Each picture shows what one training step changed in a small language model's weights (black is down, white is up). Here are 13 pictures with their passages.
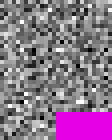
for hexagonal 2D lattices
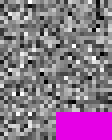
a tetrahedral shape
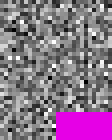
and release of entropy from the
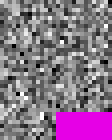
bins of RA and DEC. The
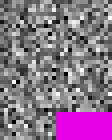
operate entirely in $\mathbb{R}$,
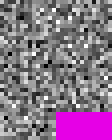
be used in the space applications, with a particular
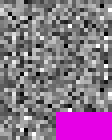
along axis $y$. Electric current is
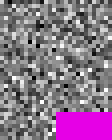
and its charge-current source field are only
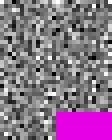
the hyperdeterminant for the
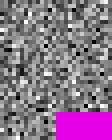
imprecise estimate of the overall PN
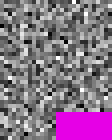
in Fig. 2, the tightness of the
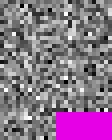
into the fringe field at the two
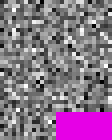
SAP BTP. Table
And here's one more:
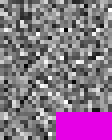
in (\ref{example}) is due to the
